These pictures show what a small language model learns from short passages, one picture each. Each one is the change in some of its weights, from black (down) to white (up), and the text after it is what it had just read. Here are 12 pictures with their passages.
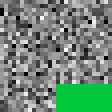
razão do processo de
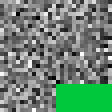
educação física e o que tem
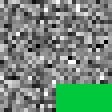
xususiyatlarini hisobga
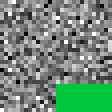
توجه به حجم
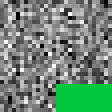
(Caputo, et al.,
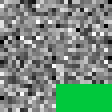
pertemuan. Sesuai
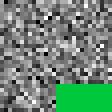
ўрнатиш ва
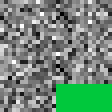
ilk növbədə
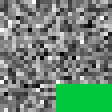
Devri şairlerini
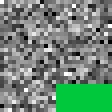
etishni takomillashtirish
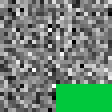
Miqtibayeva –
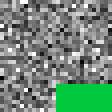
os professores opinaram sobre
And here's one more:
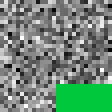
muvofiq. Agar
